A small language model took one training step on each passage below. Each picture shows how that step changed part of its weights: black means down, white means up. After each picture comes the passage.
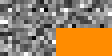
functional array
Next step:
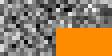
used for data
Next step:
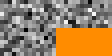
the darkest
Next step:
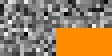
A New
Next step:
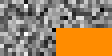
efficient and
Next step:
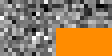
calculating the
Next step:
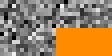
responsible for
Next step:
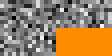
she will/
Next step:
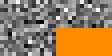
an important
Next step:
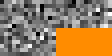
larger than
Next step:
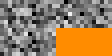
is given by:
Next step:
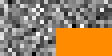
only with the
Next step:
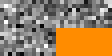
fact that
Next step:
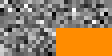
commit much
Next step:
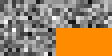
the random
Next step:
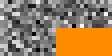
-- has been
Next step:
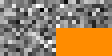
events and the
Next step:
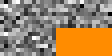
o exame
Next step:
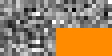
5 день
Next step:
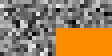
$\beta$ and
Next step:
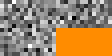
con las que
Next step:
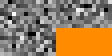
is obtained from
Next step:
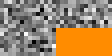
que apresenta
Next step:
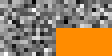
the definition
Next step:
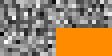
two phonon
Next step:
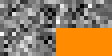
vanishing for
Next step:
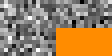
It should
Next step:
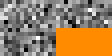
the indices
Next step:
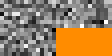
of three
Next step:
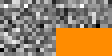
o mais
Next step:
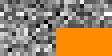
However, in
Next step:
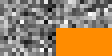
related user
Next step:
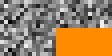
al centro
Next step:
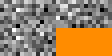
general de
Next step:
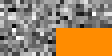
Más de
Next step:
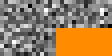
generators using
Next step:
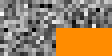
zero and
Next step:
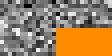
of magnetic
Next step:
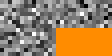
the corrections
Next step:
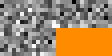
им не
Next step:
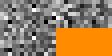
has not been
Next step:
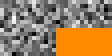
be counted
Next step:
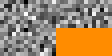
El nivel
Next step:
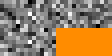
model where we can
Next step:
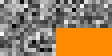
le evita
